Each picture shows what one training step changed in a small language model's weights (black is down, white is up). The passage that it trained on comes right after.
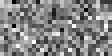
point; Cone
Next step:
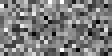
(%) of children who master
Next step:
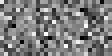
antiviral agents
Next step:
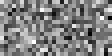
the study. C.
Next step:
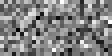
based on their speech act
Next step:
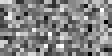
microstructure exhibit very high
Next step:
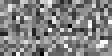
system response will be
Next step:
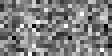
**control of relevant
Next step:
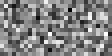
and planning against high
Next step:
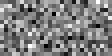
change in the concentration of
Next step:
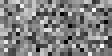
Check the data
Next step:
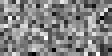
picture of the electroactive
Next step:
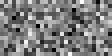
to operate and accomplish
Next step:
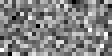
to high-growth
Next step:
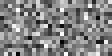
single banana
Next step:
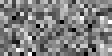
to define a sequence is
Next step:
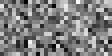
vehicles encountered on
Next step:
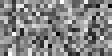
very concept of score has
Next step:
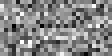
can deduce equation
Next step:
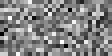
tea extracts have
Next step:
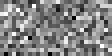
mechanism, as it is
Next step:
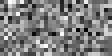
Among the lessons learned
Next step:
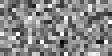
Inflammatory bowel
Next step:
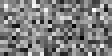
natural resources of the
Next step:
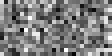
in SIBI.
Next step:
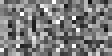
become a part of the
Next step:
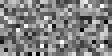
Pedagogy Framework
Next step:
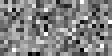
over time. In addition
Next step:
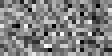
Thin films of
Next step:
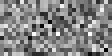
pulsation between the
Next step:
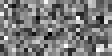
and dissemination (and
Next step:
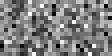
we apply the equality
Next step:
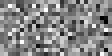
ability in information acquisition,
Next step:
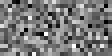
which is considered the beginning
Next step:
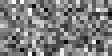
the innovative spirit of
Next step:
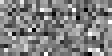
the most similar cell lines
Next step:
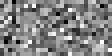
internalized culture from
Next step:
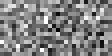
calorie intake
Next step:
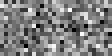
136 cells lacking
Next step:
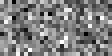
that language. This process
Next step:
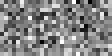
a refined combination of
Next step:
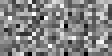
Technology, intelligence and human
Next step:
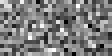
conspicuous examples
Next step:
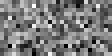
democracy. They
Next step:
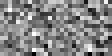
engineering solutions for cell
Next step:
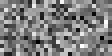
smallest value for the
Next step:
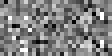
RHE model Figure
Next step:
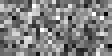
associated with sharp
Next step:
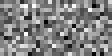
meant to benefit from
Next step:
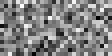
during and/or analyzed
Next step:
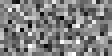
turns in the phase
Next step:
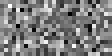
developed countries had a substantial
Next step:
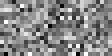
common predisposing
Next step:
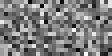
using a colors of
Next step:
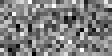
Indicates required question
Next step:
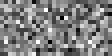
93.5% commercial
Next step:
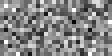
gutta percha
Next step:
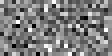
containers were prepared to
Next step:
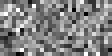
mechanism of a strip
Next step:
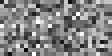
is the most abundant
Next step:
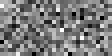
those originally written in
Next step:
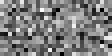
the project. The
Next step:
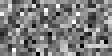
allows us to conclude that
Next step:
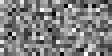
the nature of the
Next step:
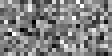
centroid size was calculated
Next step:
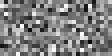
beginners, two
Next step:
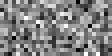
by the method of
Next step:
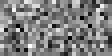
Gap in the
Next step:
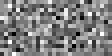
best practices, and
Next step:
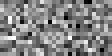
number of cancer cells are
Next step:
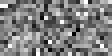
should also determine benchmark
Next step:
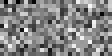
Seaman, C.,
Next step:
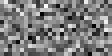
claimed to bring many
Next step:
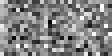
study the impact of
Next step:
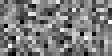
an external defensive
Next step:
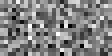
of 72 TLE patients
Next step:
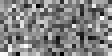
course. D.
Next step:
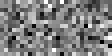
for future clinical practice.
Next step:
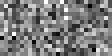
and this is what makes
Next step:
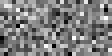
public. Therefore, an
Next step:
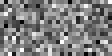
50Ω using the
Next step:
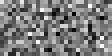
the error has also been
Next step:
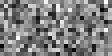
and is flourishing
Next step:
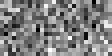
how familial
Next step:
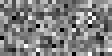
to N₂ by
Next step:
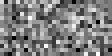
in the form of
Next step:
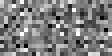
it a potent
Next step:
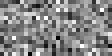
spoken by
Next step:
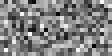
are based on manually
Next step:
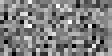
triplet specimens without
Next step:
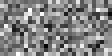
the Moderate Resolution
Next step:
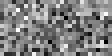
basis that they all reveal
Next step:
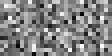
university structure, for
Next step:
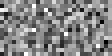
precursor complexes the
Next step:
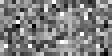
contain a variety of
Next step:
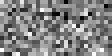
the modern-day
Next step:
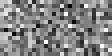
terms, and differences in
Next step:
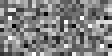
Harchi S.
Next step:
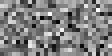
honey on stone
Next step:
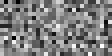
study explores the
